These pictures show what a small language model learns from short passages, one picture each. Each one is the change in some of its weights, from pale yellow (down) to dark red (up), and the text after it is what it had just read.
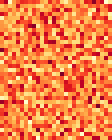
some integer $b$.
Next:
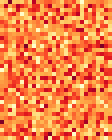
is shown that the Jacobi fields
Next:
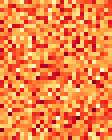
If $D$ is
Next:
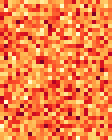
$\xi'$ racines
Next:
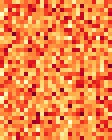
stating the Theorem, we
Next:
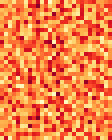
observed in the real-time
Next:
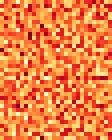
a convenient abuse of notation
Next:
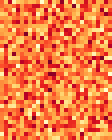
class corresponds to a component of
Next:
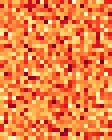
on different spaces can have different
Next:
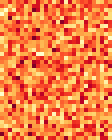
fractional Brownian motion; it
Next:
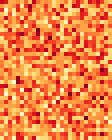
or the Fourier basis,
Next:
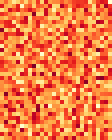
1$ if UE
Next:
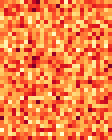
significant, if there exists a
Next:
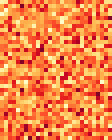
are motivated by how the
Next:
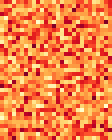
is nondecreasing and continuous
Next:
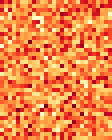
inequality, the Sobolev inequality
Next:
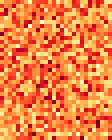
bounded set of real-valued
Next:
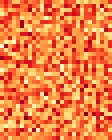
a polynomial so the situation is
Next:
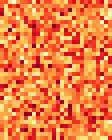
is increasing, and using the
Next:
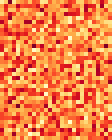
can be recovered from the
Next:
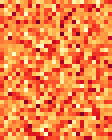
equations. Our numerical results demonstrate
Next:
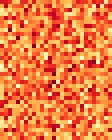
is a further technical point to
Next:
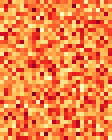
method in image processing is
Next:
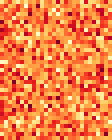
для произвольного $
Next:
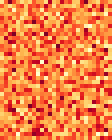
more expensive to provide
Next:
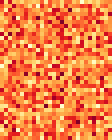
\demo{Proof of Theorem
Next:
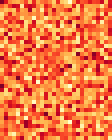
preserve the type of a
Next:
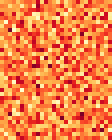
graph, i.e.,
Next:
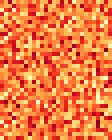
covered by a partial
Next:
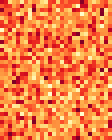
power | | $Q$
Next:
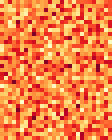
basis of the vector space
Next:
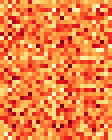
\address{Department of Mathematical
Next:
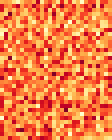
which can be viewed as resulting
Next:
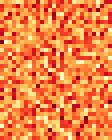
which is strictly increasing. We
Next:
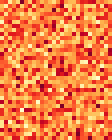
\alpha_P \circ
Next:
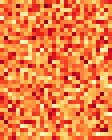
that if $\Delta$ is
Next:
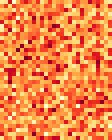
value between upper and lower
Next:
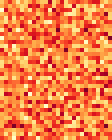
only up to natural isomorphism.
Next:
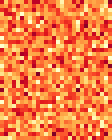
only if there exists $h
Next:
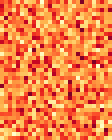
of $\overline{n}$
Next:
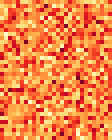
\begin{proof} Suppose
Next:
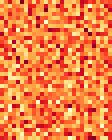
{\buildrel I
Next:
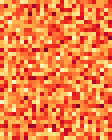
distinguish several classes of almost Hermitian
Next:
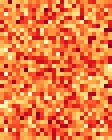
points in some torus, or
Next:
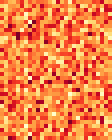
the {\em\bfseries
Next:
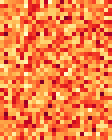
proved in a strong sense without
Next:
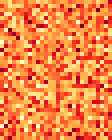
first establish It\^o's
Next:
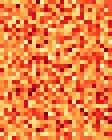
along the entirety of both
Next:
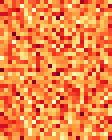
Satz 1}
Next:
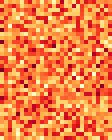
If it contained at least two
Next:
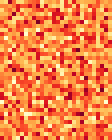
will generate good results.
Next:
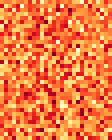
Lemma 3.4 for a
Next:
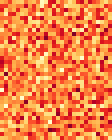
under $\pi$ gives the
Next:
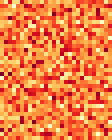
of view of operator theory,\
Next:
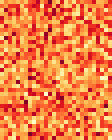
to indecomposable double cosets
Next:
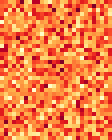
\\ \mathcal{Y}
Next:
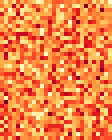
$\lambda$ are pullbacks
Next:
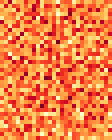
mirror symmetry (this is much
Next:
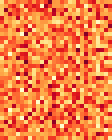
to avoid having to divide
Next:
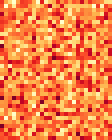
\end{equation} The
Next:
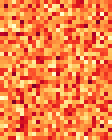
as sweep surfaces obtained
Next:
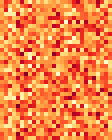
following polynomial identity holds true in
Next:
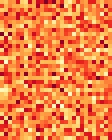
\endemail \abstract
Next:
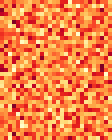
$\m$-adic completion of
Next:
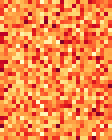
Sobolev inequality which is proved
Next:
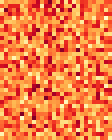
to the range of the
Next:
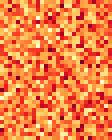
type. The real forms are
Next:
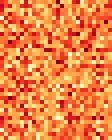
(as $n\to
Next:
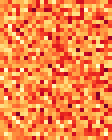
defined over an algebraically closed field
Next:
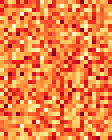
\mu/g$ and
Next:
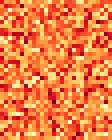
A$ be a point which
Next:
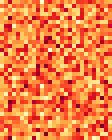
time and opens up new
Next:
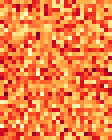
the theory of non-abelian
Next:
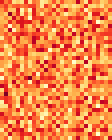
graph $G$ has no
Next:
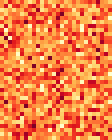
other zeros of $\ \
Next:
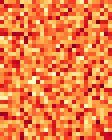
G$ be a combinatorial
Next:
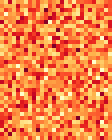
points of $X$
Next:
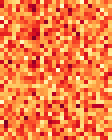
in Proposition 5.4 when
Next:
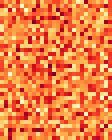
fine-scale flow structures and
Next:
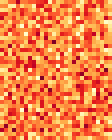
various fields beyond
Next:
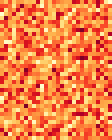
we show that this assumption allows
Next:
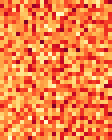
of initial data where this cannot
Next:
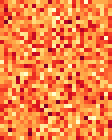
(\mathsf {EX}
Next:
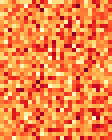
plane are also known as
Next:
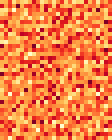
this paper is to appear in
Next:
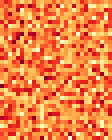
$z' $ be the
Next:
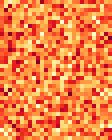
0 \text{ by
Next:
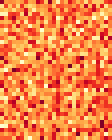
We give a purely topological
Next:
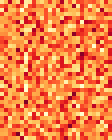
proof of the above result following
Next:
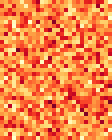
coefficients equal to one.
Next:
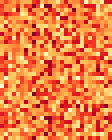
of the string at place
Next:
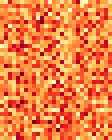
are singleton points,
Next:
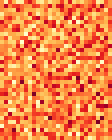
It is well known that given
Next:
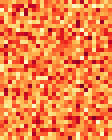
$\mathbb{V}$ be
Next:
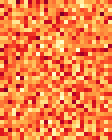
there yet other linear relations
